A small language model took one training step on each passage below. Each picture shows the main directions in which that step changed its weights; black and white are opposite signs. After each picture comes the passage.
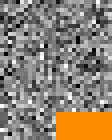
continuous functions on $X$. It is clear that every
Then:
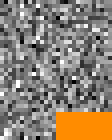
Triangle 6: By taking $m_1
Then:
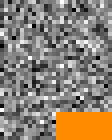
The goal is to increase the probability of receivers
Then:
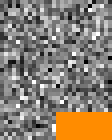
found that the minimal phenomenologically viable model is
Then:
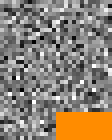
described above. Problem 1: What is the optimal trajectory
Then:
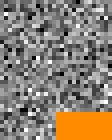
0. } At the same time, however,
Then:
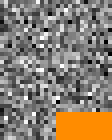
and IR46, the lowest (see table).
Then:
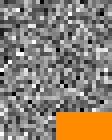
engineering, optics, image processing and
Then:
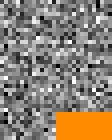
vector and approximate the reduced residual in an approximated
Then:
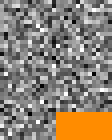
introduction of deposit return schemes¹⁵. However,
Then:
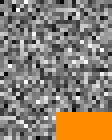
Fatou set for $f$ consists of only
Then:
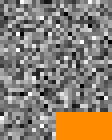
first kind of functional analysis problem) to obtain division
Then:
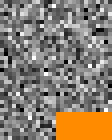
report is a deliverable of Task
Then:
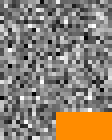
terms, which uses the double affine Hecke algebra
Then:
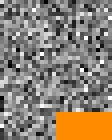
(iv) \Rightarrow (i) Assume that
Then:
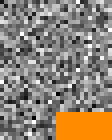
where galaxies with a top-heavy IMF
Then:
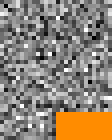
we calculate a right-hand side-solution pair
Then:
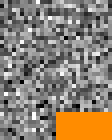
and share experiences from our own translation practice with the students
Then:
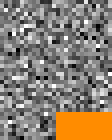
qualification required for professional nursing practice,
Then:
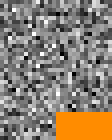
and present simulation results. The proposed solution can reduce the
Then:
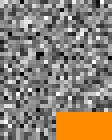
FYM resulted in a significant interaction.
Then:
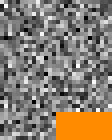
on it. Living elements that an organism
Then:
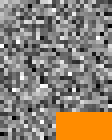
body, which carries the body and is closely related
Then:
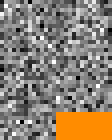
distribution to sample several candidate item lists which
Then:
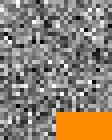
an instant t is given, analogous to
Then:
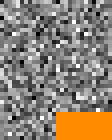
$u \neq v$, and is denoted by
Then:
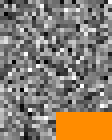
I$ with two copies of one of the
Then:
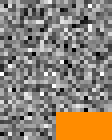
is one of its important components. The main advantage of
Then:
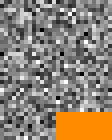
destination point. Research data have shown that
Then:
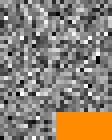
= 0.3$ fixed) gives a best fit
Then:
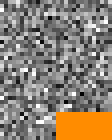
of soft gluon resummation. In fact,
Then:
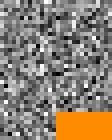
cyclicity is equal to~$1$. He also
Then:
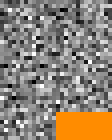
shown in the figure as a shaded band.
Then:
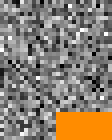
finite group of Lie type, and each finite group of
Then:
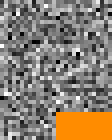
In the D$^0$-meson \vtwo
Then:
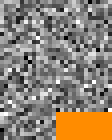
increased post-harvest losses ($\chi^2
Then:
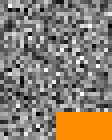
also able to see the crossing of two
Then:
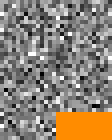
expression we apply \eqref{a-bracket}
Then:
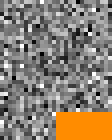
associate a {\em rank function} $\rho :
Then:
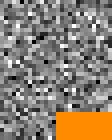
unique linear combination of vectors $s_j$ from
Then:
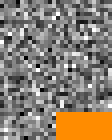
cultural tolerance. Dang (2016),
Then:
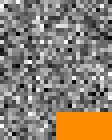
a traditional remedy. Apart from the treatment
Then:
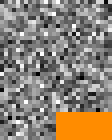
$v$ the right-hand side linear operators have
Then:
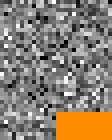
QA7 | Is there a clear path from
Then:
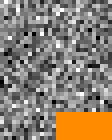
Kozma, J. J.
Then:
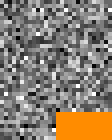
i is in one community and vertex j is in the
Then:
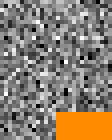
be a graded, compatibly split
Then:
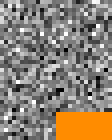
has dimension 3 and is spanned by three conformal vectors
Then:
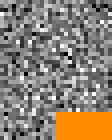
This paper aims to bridge this gap and assesses
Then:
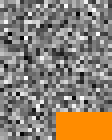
particular pattern and that *ii*) R
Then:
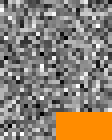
of the frequency stability history are currently used by NRL
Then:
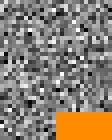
formula used for centuries, with numerous clinical
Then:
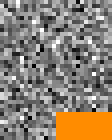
the tangent vector $\partial/\partial s$ gives a
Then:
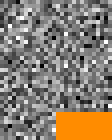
frequency. By the way in general the frequency
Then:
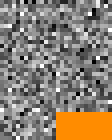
Greece GLOSSARY
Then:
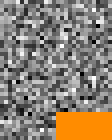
total mortality and better scores on most
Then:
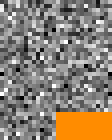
of number, i.e.\ if a collection of
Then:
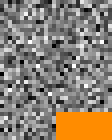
one that is poorly differentiated will allow substitutions
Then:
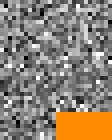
is approved. - [6] E.
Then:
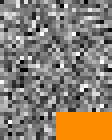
$G_k$, let us say on
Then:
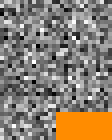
sample. Koeing and Johnson
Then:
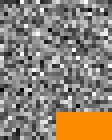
consider those who rated at least 50 of the selected
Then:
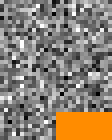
\Omega] \cdot \Grad F
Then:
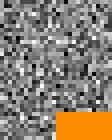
This gives \be \mbox{solitons exist
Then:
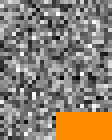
commodity or service that brings people
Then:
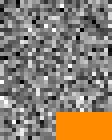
a binomial relationship which accounts for the differences in
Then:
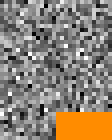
Ruthenium(VIII) oxide
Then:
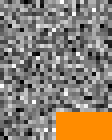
K\pi$ and $B \to \pi
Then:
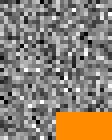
put forward by Kosyak et al.
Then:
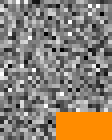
in array configuration from C to CnB and from
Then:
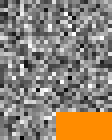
Planck scale. Specifically, these models
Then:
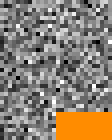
diabetes and diabetes-related
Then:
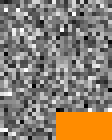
approval and consent to participate Not
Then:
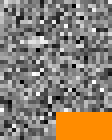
effect of the Reynolds number is shown in
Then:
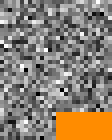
case the calculated values ($r_n$) are close
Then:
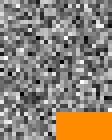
risk, which is capable of targeting both
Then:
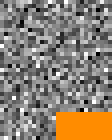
was to formulate and evaluate atenolol
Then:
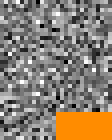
short axis \cite{Chaikin2006}.
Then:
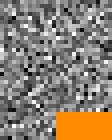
dimensional situation. For a finite set $0\notin
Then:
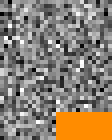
This indicates that in practice, the value of t necessary
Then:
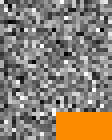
finger force under the voluntary contraction
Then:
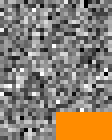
& \dots & \dots & \dots \\
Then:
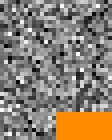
of Bauer and Bennett about
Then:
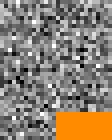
the topological term and the higher order fluctuation of the
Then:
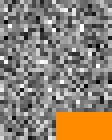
trivializations on each $V_i$ can be
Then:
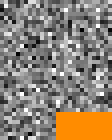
from large to small as the phase wraps around
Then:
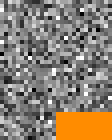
of resource sharing through community collaboration to teachers’ job
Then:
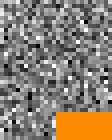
colder than the population in the outer region. This
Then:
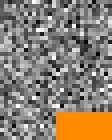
towards or among African community members. In the same
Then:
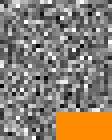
are cylinders $C_j \in
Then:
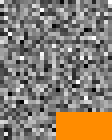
paper, we combine new photometric data from our
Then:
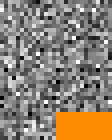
of consortium participants, and especially from
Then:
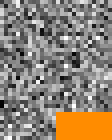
fixed the renormalization and factorization scales at
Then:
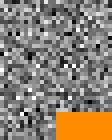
approximation of a Gaussian random field on domain $
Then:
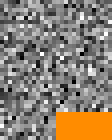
estimates of the seven parametric vectors chosen according to
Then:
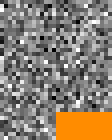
of vancomycin: 5 ml
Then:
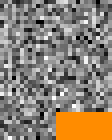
government of Rafael Correa, which
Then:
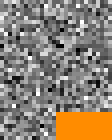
transmit power of the PU is $\gamma_{\rm
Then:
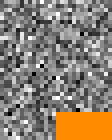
[label=left:]{}; \node
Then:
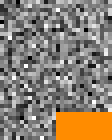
a state p , it will be known from the context
